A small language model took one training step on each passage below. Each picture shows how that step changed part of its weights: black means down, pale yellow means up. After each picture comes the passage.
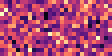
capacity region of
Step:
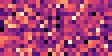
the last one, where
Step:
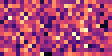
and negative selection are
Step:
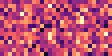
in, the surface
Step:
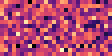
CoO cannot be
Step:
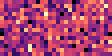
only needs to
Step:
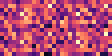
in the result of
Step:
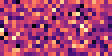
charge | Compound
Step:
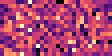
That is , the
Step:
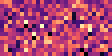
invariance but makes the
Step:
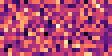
is shown in red
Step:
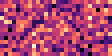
galaxy models due to presence
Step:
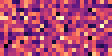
magnetic and two very
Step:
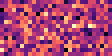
above a 4.0
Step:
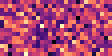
the oscillating nature of
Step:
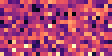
= d {\overline
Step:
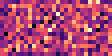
operations are limited to
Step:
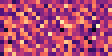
the contributions from the
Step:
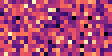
with older known
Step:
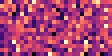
events for the whole
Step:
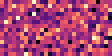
rescaled variable
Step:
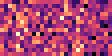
is evident from
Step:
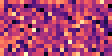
takes the limit
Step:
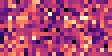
can communicate
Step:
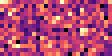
\, . \ear Thus
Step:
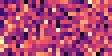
a weighted
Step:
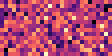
only on atomic structure
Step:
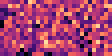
or any operator commuting
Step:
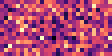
language. The
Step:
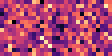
connected. A
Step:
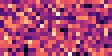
the conservation of
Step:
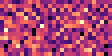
the full potential $V
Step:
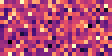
established, and a
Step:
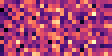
action functional and
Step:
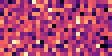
blended with
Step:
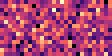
a demand of
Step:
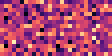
ansatz to
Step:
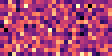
low spectral components of the
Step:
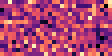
laser) beacons
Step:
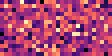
As spun | 1
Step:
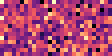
researchers interested
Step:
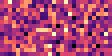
{\bf A}\cdot
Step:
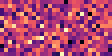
the first excited state,
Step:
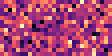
teachers after
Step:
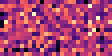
que la surface
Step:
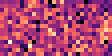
panels) and the
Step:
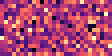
table in the section
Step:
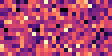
single exponential appears to be
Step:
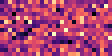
same directional patterns
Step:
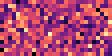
is formed. In
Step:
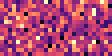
periodic model is not
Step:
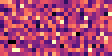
This can be done by
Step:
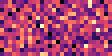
this supposed channel,
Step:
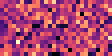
connected | - |
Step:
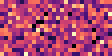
generates actions on
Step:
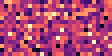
these deeper,
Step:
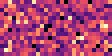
are comparable with large
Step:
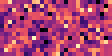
been able to calculate
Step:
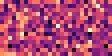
is shown in more
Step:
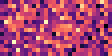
a robustness check for
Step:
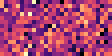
reversals the parameter
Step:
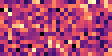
to the baseline model
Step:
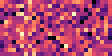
solution. We show that
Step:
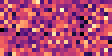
of 10\% that the
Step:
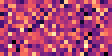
generic for the
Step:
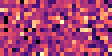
NPV |
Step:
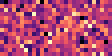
greater timescale than
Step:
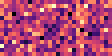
that, for a single
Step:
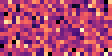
observed only north of
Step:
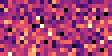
luminous galaxies
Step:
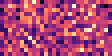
outline the derivation
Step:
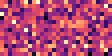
supplied to the
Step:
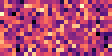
statistical analyses on
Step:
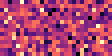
elastic demand. In
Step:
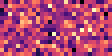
by swapping
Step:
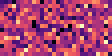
image is labelled where
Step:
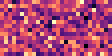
with the periodic boundary
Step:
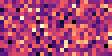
this section, are
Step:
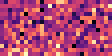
scattered by one
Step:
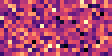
additional couplings to the
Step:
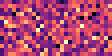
the Newtonian frame,
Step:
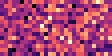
ostensive model
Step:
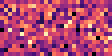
number of experimental effects.
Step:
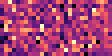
electron distribution is slower
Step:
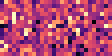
{1 - \varepsilon
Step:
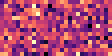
models, which train
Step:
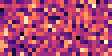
subsections (from
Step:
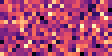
pb. The photon
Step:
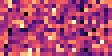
macro models to perform
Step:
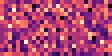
aerosol calculated
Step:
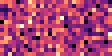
problem of relating the
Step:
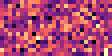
the random walk
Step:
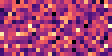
expressed as dual form quantum
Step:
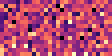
holding atom
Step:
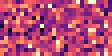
perturbative level. The
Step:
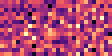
If in all sites
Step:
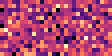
their communication networks
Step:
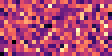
in zero applied field.
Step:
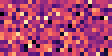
we note that the fact
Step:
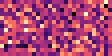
the MACHO
